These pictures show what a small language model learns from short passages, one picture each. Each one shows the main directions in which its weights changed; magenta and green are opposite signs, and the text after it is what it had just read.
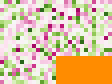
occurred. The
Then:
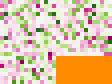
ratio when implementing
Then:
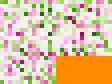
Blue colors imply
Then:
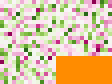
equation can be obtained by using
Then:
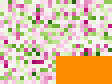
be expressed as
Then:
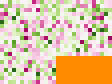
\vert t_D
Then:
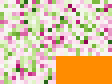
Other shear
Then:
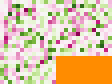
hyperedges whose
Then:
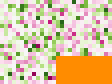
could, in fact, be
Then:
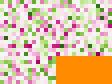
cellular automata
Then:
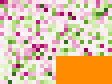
of the internal symmetry
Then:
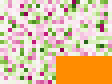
{\bibfnamefont {Y.}~\bibnamefont
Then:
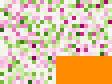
but the increase of
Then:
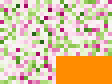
amounting to
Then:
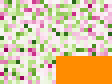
\end{align} This
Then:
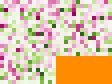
can represent nonlinear functions
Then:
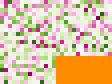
the method employed
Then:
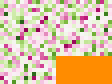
Invar alloys with
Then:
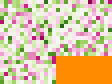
the detailed noise
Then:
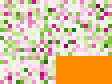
wavelength limit while all
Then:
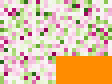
Blockade primary
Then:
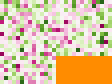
the Universe is significantly
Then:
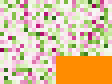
this discussion by showing
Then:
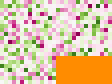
by improvements to
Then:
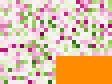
would be detected with
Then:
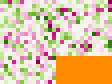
reconstruction. We
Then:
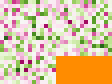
different analytical methods for
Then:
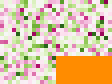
set the number of time
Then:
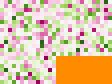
a velocity field in order to
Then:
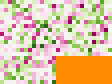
a simple dependence on
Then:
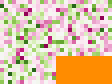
$ converge on a
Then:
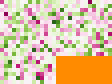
\maketitle The direct
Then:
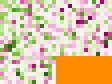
for the low-z sample
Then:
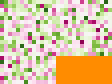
of a local linear energy
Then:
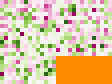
we represent the spins
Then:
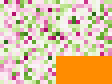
photons. The problem of
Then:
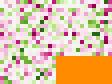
where an adaptive
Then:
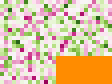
multipliers associated with
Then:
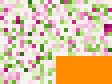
substrate. The
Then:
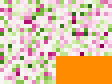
its parameters, and the
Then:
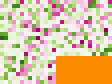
and stationary from
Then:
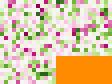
positions and the
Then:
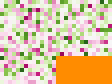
widths of
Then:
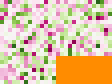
the sides.
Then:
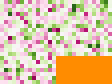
energy of the quark field
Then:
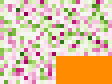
equalizing the
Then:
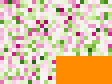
codes encode
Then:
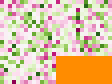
by reproducing the
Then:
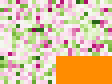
magnitudes with the
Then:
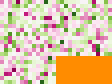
destination is not
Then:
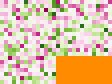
of the nanogap
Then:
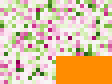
needs the matrix representation
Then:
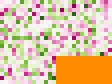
in spacecraft
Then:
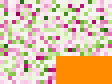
method is evaluated using data
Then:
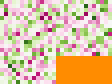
has been unrolled
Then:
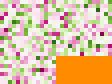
the deceleration parameter
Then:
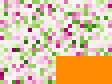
dataset. The
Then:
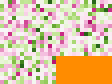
number of scatters a
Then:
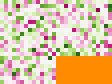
deviation. In
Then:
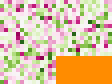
reduced (once we
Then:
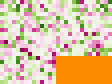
for both industry and
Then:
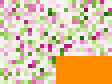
The most amazing
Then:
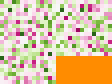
routing of pump
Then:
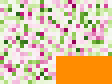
by more than order of
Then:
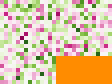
IV to design and
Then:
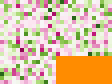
coherence block
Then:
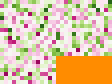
is very close to
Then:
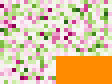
of the putative
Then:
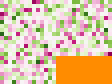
\sigma = \frac{-
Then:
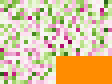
expansions is
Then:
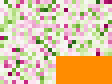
distant source. The large
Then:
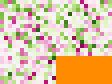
in fact better than
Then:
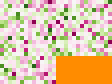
mechanics and sets
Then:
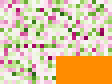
study of the effect of these
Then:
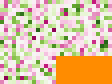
the top unstable
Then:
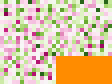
curvature errors were
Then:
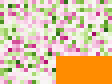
physics. \newblock
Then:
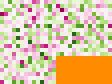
H\theta}\hat S
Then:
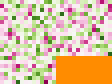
{note} {see Figure
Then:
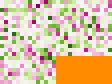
epoch, the
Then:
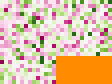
use of a road
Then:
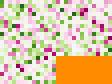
$ \footnote{As it
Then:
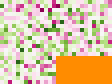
protons of the density
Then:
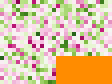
gluon IE
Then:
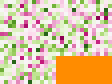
\\ & Sit down
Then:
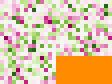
By introducing a
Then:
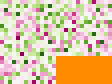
following relationship should
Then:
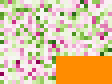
in the slab of
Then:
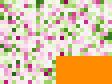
the unknown
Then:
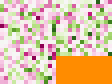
can be very low, because
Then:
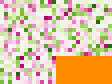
antifields and
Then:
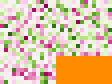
Inspecting the
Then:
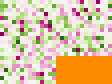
power of judgement
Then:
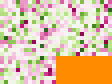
In order to describe the
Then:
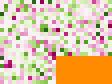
h \overline t \rightarrow
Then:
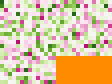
enough to report a
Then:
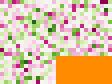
versions, with possible
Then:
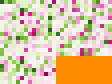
seen in the inset
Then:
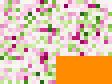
by \email,
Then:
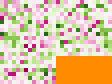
the band structure calculations we
